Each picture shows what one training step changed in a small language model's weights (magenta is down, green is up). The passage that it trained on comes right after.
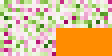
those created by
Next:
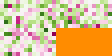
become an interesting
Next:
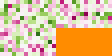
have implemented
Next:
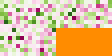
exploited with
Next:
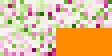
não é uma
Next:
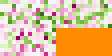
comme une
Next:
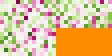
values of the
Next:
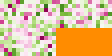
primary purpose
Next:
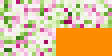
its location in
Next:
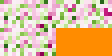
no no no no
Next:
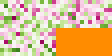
it yields a
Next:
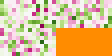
converse is
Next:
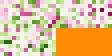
a resistência
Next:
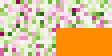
radii of
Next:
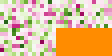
for each group
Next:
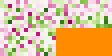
are compatible
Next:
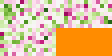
We also note that
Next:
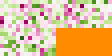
But there was
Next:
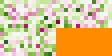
displacement of
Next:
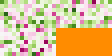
courses in
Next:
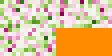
observés par
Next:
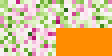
part of the
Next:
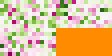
can be calculated as
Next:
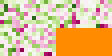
has been identified as
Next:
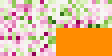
The Solar
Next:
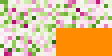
is analogous
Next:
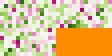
dominant contribution,
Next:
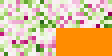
shifts the
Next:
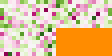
a research fund.
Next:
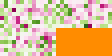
that the trend
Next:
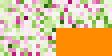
correction are
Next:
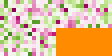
that within the
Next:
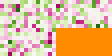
na modalidade
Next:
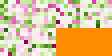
the World
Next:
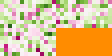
sense of
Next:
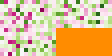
present model prediction
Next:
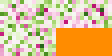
history of
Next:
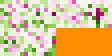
land in the
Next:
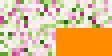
best results, our
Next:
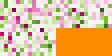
that are larger than
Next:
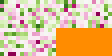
mental as
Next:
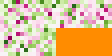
column densities of
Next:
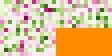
structures are not
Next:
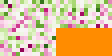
5. Про
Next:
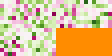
bakat yang
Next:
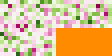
7 shows the
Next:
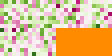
of instrumental
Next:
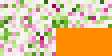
alone, and
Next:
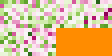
of the central
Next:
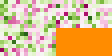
the inclusion of
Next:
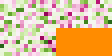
The declaration
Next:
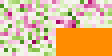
deviate from
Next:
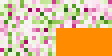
applied to the source
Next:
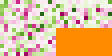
which allows us to
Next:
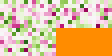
for Development
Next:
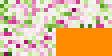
the two fields.
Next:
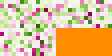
o de ser um
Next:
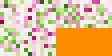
through the use of
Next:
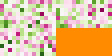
ainda mais
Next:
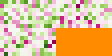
of loose
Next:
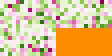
consistency of the
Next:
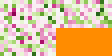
This will enable
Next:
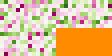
and Technology under
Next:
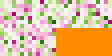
The user interface
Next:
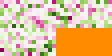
it marked the
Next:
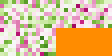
of the neural
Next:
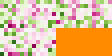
as well as
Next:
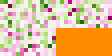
сбой в
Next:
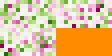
have a key role
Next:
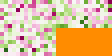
and others},
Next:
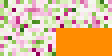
that all possible
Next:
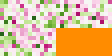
we use the
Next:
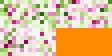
may be said
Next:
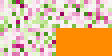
square pots
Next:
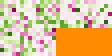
continues to
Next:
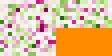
those diseases
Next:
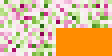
methods were used for
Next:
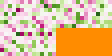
bounds were based
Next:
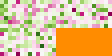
the large volume of
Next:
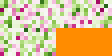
context of Open
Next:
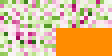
of prompt signal
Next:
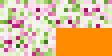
to evaluate the
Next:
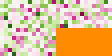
future investigations.
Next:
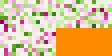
o tratamento
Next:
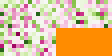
Indian Journal
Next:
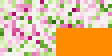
The details as
